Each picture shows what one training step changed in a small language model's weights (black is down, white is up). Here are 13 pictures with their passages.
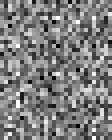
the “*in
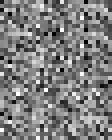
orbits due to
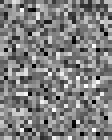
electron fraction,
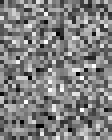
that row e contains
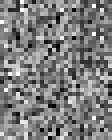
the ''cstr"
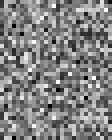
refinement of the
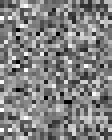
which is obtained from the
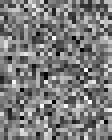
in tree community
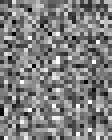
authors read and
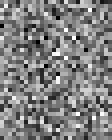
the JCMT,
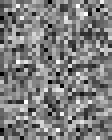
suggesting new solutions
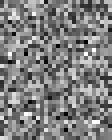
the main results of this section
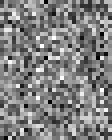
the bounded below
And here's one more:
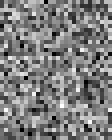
the byproduct of a
